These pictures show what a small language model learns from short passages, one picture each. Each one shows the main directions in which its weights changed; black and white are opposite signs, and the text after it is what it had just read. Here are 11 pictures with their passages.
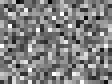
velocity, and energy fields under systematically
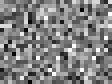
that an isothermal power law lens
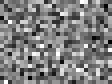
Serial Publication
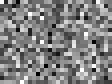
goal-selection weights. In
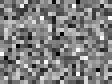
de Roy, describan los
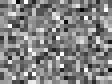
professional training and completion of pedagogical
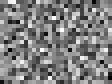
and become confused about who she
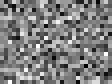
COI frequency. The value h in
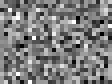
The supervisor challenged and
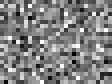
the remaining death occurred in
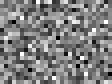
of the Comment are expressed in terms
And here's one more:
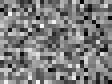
Development & planning (T & -
